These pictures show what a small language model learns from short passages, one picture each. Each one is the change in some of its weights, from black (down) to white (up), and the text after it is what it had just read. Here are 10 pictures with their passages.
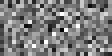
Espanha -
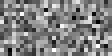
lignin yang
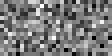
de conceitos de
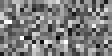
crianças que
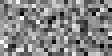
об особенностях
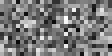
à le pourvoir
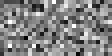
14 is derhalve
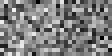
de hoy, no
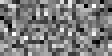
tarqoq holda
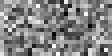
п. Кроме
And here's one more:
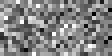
в последние
